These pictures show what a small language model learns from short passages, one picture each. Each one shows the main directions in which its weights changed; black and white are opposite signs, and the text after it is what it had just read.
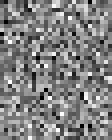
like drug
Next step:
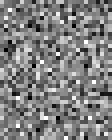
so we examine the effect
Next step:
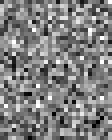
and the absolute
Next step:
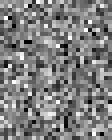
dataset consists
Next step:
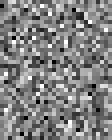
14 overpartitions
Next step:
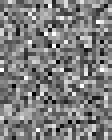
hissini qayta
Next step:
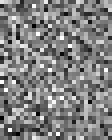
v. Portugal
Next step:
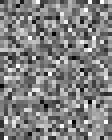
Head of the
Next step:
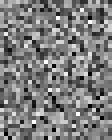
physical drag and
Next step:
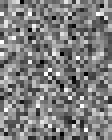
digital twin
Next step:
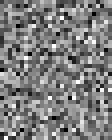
ratio between the
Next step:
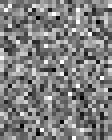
effect of new plant
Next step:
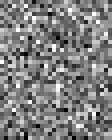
a challenge in
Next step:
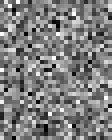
the same distribution function. We
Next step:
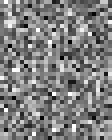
both gaseous and
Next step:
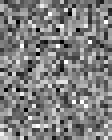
tono debe ser
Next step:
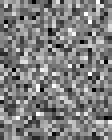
colleagues used
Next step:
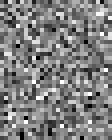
stage were selected for
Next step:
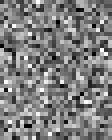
client expectations and
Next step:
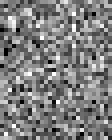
space charge layer
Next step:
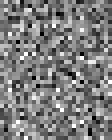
orbitals have
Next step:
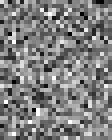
in several locations
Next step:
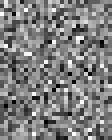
in a basket or
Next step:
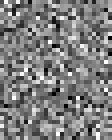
the only measured system where
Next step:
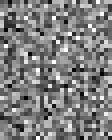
most powerful local
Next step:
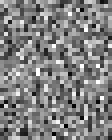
various models should be
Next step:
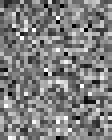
ham mavjud
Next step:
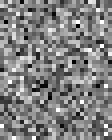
(para ambas
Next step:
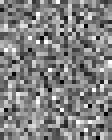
For the study group,
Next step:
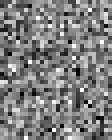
propose efficient in
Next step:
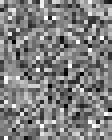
in the Flat
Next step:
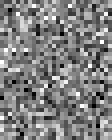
потом вот
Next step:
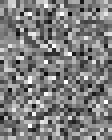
yana biri -
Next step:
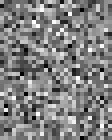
Mulla Valiy
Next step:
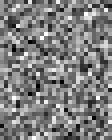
value of $E^{\rm
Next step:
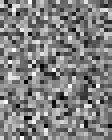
address the risks
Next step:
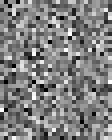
the properties of the
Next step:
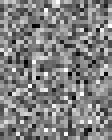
to be due to the
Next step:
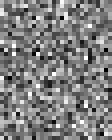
patient's care
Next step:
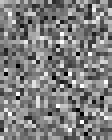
учителем и
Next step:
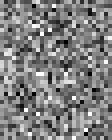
"quantum" phases
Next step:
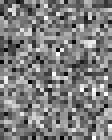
while the results do agree
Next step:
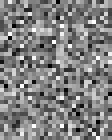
air outlet at
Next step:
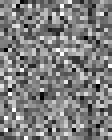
vitaminas de
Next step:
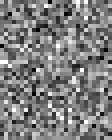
Nursing students
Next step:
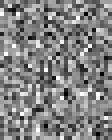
that in local systems where the
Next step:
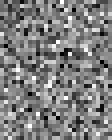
factors are defined through
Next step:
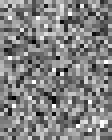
based on the mining and
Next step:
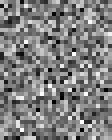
solutions with $p =
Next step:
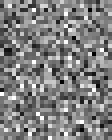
acreage predictions
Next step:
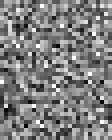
intersection, complement,
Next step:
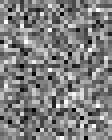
Daten zu
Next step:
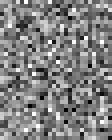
parameters. This choice
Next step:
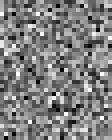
amplitudes and
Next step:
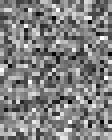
challenges in
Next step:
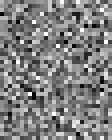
de robôs
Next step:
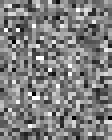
the work force is
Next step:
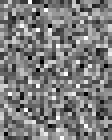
shows the evolution of the
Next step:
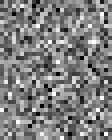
with classmates,
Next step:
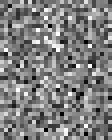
is stable because of its
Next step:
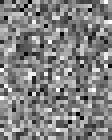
0$ case via an
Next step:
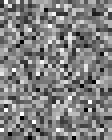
a single and strong
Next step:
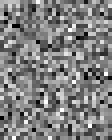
aVL correspondem à
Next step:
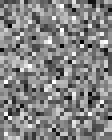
necessária para
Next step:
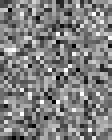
localizing on one of
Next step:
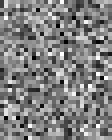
crescido de
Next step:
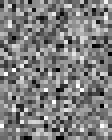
of economic
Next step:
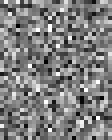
other hand, if the
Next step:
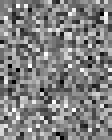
de ciertas
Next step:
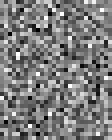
the workshop which will
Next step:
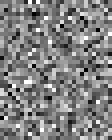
was composed of two
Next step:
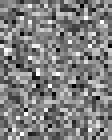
Científica e
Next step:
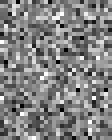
by people.
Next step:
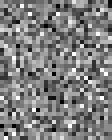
residual energy and
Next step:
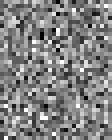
current value of the
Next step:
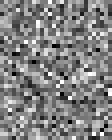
do Decreto
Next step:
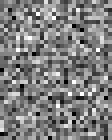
именно по
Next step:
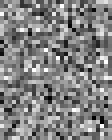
show, this meson
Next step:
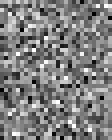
given repository by
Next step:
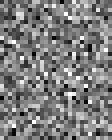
form bigger and
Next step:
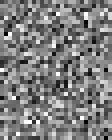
can summarize
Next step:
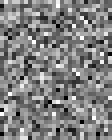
has grown up as
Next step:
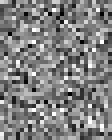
Salah satu
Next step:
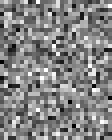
mean. Hence, the
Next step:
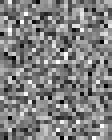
and final principle
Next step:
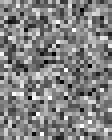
chain for (a)
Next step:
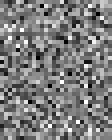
Agroresources and
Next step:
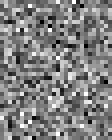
positive coefficient
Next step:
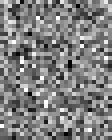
no single body has
